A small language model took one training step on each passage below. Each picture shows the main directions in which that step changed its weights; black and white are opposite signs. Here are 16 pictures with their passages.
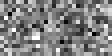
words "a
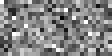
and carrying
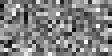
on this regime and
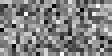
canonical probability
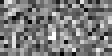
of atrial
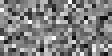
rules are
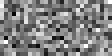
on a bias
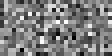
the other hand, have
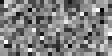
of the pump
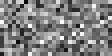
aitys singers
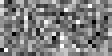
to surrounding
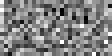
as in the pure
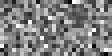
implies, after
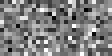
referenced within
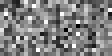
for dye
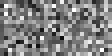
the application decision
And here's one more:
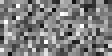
relaxation of the
